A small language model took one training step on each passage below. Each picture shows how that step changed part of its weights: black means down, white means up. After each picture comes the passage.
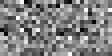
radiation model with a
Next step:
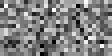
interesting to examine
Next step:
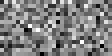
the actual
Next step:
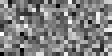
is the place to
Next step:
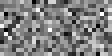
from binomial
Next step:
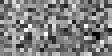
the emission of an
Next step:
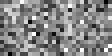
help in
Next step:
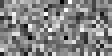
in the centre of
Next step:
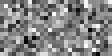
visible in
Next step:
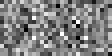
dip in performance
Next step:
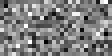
three-vertex set
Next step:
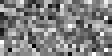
magnetic field as a function
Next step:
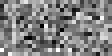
behaviour of the standard
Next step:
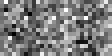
transient dynamics.
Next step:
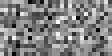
template and the
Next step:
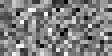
measurements as the
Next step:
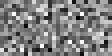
used on the Hall
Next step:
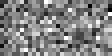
parameter $x$,
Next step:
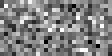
with additional dimensions
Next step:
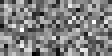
and right panels show
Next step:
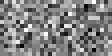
the relative frequency of
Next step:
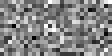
a column vector of
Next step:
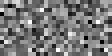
particular importance is the
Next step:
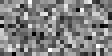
to authors
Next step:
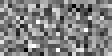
or quarks,
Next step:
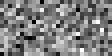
it was possible to
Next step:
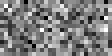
various beam
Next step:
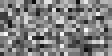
pair alone.
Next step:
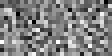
are prepared in
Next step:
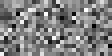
measured characteristics
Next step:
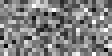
The boost matrix
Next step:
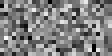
beyond the range
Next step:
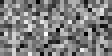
smoothness of
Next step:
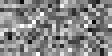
spoil any given
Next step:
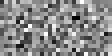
the cone of
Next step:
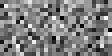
of Young
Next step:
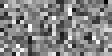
of the solution, since
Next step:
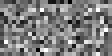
We search for the
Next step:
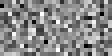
is what we
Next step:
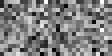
address the critical
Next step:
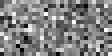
in the MeV to
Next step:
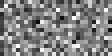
slab. We show
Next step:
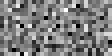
volume to a more
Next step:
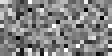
hence they can
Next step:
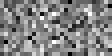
P_x \pm
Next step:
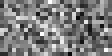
as a practical
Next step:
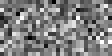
We fix the
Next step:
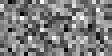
highly spinning
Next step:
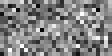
sense that it can
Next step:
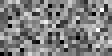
expected to be both
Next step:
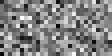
so that up to
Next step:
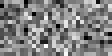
estimating the probability that
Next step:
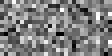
the MPS is
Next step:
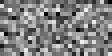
We adopt the
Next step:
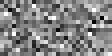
\noindent where
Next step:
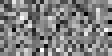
these approaches is
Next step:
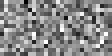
bending might
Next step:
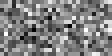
a feasible
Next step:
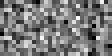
provides high angular
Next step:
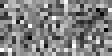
of the event
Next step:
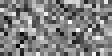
have to take here
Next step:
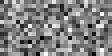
the excellent
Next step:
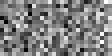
geometrically by
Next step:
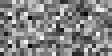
we will use the same
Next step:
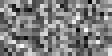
even more. In these
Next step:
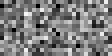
appearance of these
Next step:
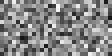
the potential for a large
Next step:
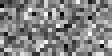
model: bomb
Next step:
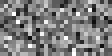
while at even sites
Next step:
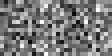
bands would be
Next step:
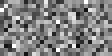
charge, and
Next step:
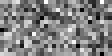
standard deviation
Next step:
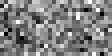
where the conditions given by
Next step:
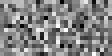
earlier time
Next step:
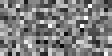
detailed test
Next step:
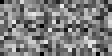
von Mises
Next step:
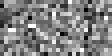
Hence, these
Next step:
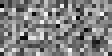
model and we derived
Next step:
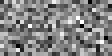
the upper
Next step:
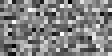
colored with
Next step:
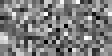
for 16 among
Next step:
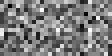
it independent on the
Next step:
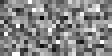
we used, as in
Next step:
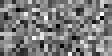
systematic search for
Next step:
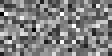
our statistical
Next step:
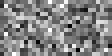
as well as a
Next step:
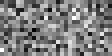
systems in the continuum
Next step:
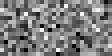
can be used to
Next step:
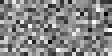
the bottom
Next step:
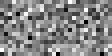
we evaluate the
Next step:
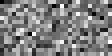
right hand side
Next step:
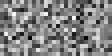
forces and due to
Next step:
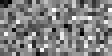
training process.
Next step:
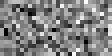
with HIs,
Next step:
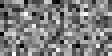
estimates of the
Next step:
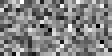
part of the interaction,
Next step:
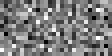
Therefore, the
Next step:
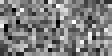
U[d], are
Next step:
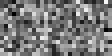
SPSA &
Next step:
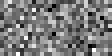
picture has been
